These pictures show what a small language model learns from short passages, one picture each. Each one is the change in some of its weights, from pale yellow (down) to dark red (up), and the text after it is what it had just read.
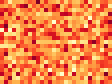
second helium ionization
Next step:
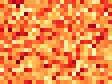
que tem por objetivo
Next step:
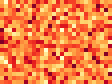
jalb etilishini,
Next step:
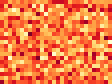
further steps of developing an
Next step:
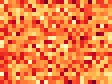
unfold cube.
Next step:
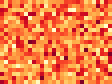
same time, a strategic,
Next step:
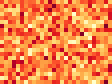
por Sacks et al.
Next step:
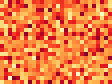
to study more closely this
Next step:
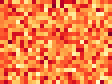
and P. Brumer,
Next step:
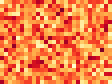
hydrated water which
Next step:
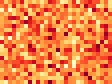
redshift for a
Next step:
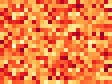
useful because we find that
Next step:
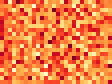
rural areas. This lack
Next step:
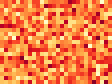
liquid but a metal
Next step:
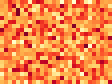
transformation processes at local
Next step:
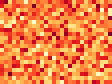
mal mi preme, et
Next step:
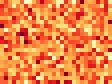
disease includes low levels
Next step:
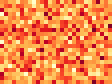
scope was to put a
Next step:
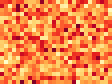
está associada com
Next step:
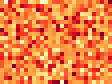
from individual traps does
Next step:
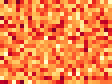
and $H$ represent target
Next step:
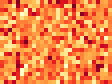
e reflexões não
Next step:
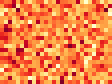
Such a legal
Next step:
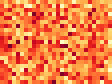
va ko‘nikmalarini
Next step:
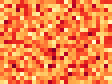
and system sizes allow the
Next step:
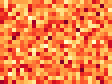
A similar problem has been studied
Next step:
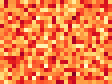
fs) and for the
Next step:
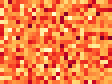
Lorentzian spectral function
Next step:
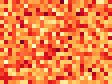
treat a generalized system of
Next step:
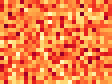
terms of accessibility,
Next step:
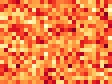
sobre a alimentação
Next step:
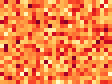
then taking its intersection with
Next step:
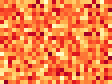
understanding of such
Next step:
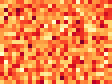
indeed takes place in the
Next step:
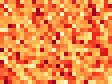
qadar uchgan
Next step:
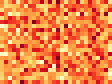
settings can occur:
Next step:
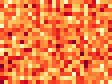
abilities of students,
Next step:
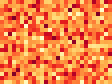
algorithms are
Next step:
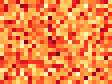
$d = 2$ such an
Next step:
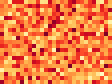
predominance up to
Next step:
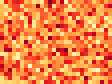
us. As an example for this
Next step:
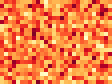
By analyzing the total
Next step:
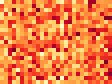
standards in asylum
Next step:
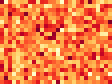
характера и
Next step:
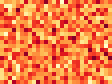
menjadi istilah dan
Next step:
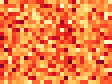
talqin qilinadi
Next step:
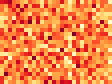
a wide range of data
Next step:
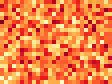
of squeezed states
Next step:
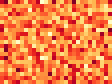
mass of the photon
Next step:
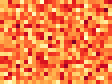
the impact of the renewable
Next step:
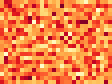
oxide (GO) and
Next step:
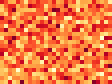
most oil-based
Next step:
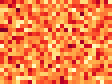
ever used in legal
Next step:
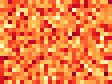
are listed as the main
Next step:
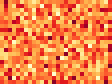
convenient a different choice
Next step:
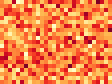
een lange adem te
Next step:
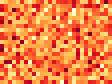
shown in Table 1. Dead
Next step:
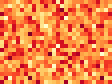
being taught. 3.
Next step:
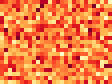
injury compared to the
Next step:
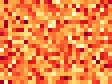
/] b sound :
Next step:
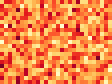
com pouco ou com o
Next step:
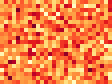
of advanced technological
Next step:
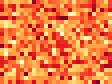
ularning qaror
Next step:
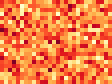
no processo produtivo:
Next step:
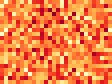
completely been observed by
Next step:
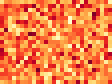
(4) gave the respective
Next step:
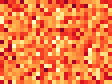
three tables we see for the
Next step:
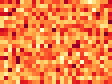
kis csónakon
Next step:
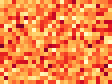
poder de ação e
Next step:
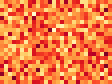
a residual gap
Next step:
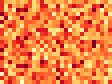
В отличие от
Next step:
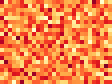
the largest $j$ for
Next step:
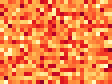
tizimda o'quv
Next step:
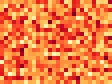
useful to consider the limit of
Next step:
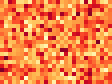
consumers can be educated
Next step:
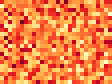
excited by a laser
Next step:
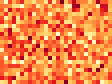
there is no geodetic jet
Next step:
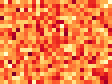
(Pharos, Light
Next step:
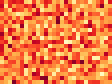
activity took place; -
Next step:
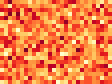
that achieved with
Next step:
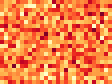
warming. About
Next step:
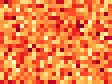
probability at short
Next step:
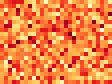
male and female
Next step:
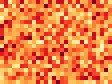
However, the above result shows
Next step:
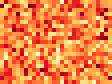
a view to analyzing
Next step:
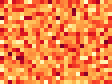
state transfer to the initial system
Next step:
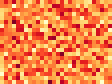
of parents as social context
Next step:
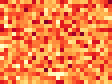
la PUF apare
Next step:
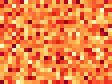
there were significant differences between
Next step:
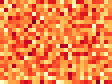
athletes”. The
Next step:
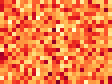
a canonical distribution locally.
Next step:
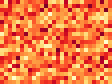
Mithilfe eines
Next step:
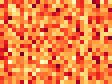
using sample random
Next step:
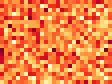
facile de comprendre
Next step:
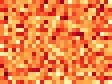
proposed initiatives.
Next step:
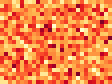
converges like
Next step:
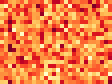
word can only be divided
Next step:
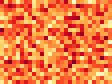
Rares sont les
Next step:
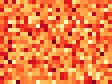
mass. This could actually
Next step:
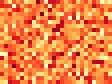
and $R$ is its
